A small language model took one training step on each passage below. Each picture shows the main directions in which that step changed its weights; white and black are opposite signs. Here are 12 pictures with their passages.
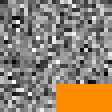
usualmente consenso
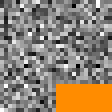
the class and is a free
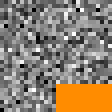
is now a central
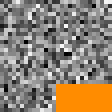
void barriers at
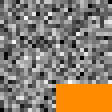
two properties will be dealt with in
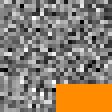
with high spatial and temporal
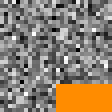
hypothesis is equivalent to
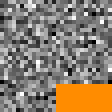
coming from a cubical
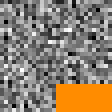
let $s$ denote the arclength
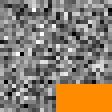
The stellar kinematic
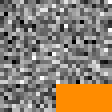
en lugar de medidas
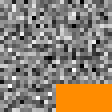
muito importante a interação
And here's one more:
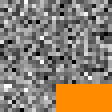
recommended for discussion.
